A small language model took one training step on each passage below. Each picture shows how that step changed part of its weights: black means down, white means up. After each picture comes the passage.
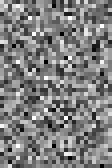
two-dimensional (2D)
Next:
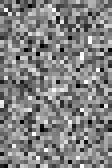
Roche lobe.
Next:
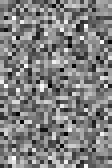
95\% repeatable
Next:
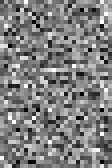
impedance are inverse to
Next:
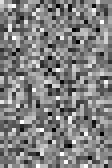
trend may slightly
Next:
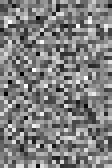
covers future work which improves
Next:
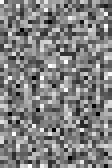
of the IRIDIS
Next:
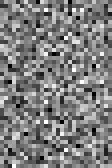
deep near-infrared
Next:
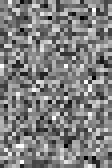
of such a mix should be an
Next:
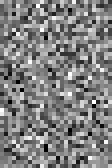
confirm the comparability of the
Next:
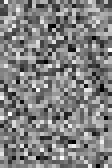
direction, remains a means of
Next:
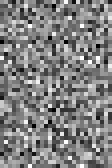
reads \beq (\omega
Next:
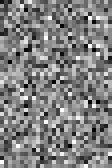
visual acuity does not
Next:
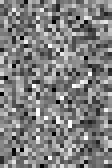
MS Excel file
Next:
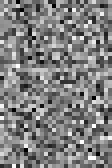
per decade since 1970,
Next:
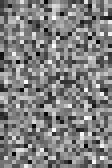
habits as the cause
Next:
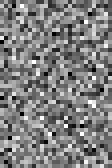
the first row. The probability
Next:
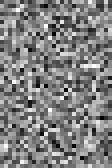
two possibilities. If the
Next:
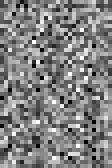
for recent star formation activity on the
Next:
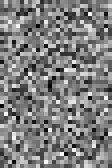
the most utilized instruments for
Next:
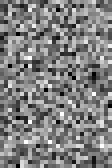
and work statistics, are
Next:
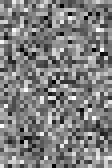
various zootechnical parameters
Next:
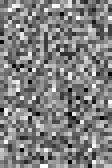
$\Lambda$CDM model very
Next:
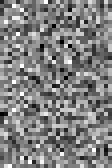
power spectrum can be understood
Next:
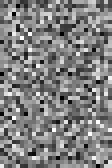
for green hydrogen production by
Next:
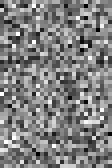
on UCLA. More
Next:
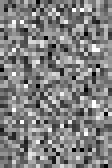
re-organization frequency that
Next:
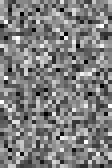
need - to appreciate
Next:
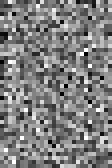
bars are 50 nm.
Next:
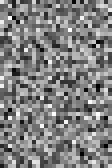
as follows \begin{equation}
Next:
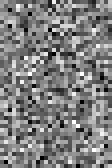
no significant difference between them. The
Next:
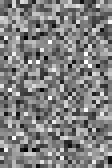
basic education is an indicator
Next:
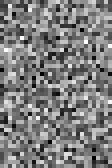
and combination of datasets from multiple
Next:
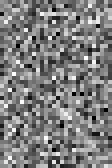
refractive index measurements related to
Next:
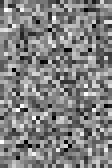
as single in 2006. We
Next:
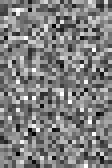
transition. In keeping with
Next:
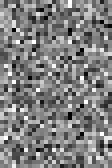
de Oliveira},
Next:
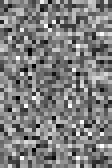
more losses, generated by the
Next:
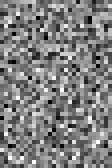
assume that any orbit covers
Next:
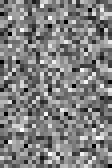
secretion isolate.
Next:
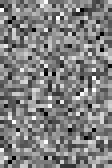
U.S. going to
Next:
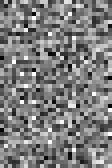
employment status, and
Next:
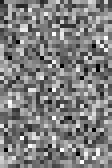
and brainstorming
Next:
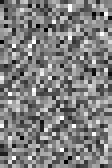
introduce the following shorthand
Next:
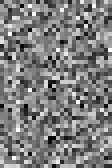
linear array of conducting
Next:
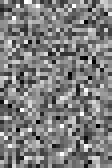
an accuracy of 0.91.
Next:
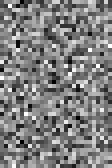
of input to output variation, where
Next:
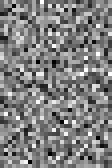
show that the above conclusions
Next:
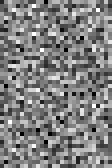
to discuss the prospects,
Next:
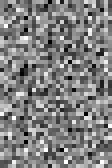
been fully reflected in practice
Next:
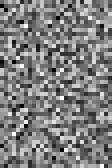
the rest are all correct.
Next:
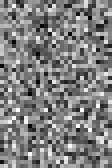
although the pretrained
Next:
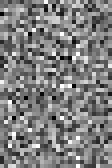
series $n(t)$ of
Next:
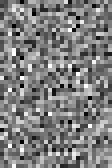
$n$ eigenvalues of the
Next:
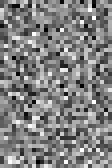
has to wait for their turn
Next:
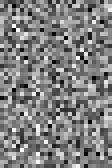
\leftarrow t + 1$
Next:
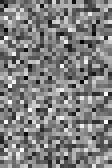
battery controller ensures
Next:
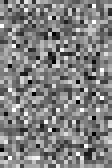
compared to older adults
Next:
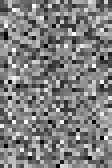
needs to be coupled to the
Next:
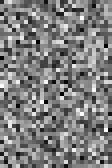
connected with the previous one by
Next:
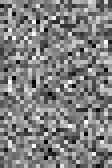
the present study is to analyze
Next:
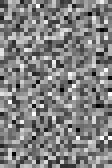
the data, draft of
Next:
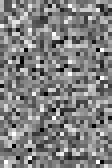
infrared spectroscopy
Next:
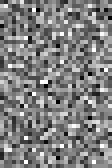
which signifies that all the
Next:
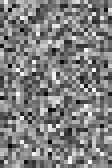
some form of corporate
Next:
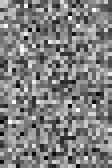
and protons, respectively; The
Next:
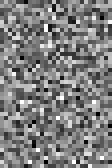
level, calculated via LD
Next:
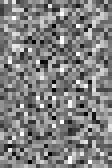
evolution of their respective material lines
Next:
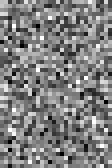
\hline Time interval &
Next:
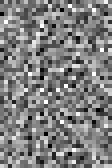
area constraint is strongly
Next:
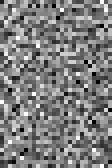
be addressed, models need to
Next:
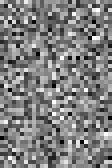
vanilla insurance
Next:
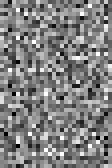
valued fish and
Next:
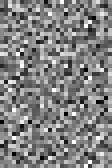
It is seen that for the case
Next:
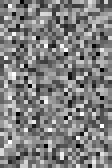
of early Universe evolution, like
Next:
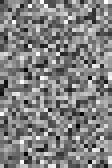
can significantly alter the topological
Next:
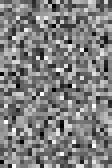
mean p-value $>
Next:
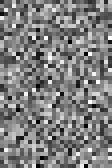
Tourism circuits
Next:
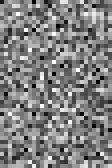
Interesting and
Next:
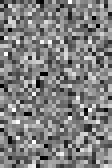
Fourier transformation and then
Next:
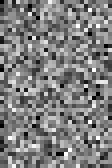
principaux (respectant
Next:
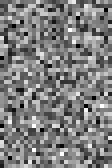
mesh geometry with
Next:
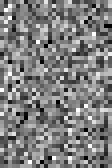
intermittent walking
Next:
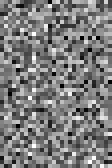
overcome by making use of
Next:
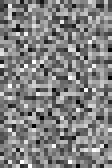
and column, respectively. We will
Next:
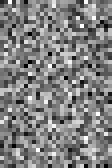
ROM can still provide useful
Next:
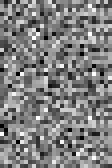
adaptation, seaweed
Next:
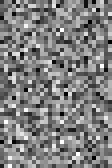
Only the warm component could
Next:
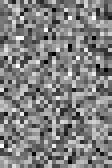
definition of block variables can be written
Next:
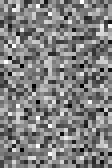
work has also received funding
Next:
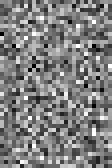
respectively. Therefore, the BD
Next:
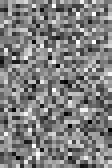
deployments continuing into the
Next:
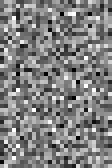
800°C, while strength
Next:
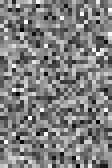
to the BTZ black
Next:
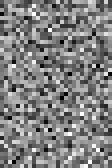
with a scalar potential to implement gauge
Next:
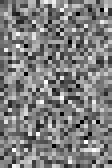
thin spectrum. To study the
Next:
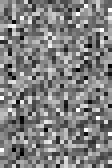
Greenland, S.,
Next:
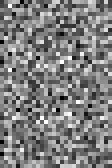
of matter $\Omega_m$
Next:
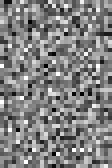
rewrites so that,
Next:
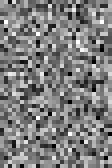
issue of the current status
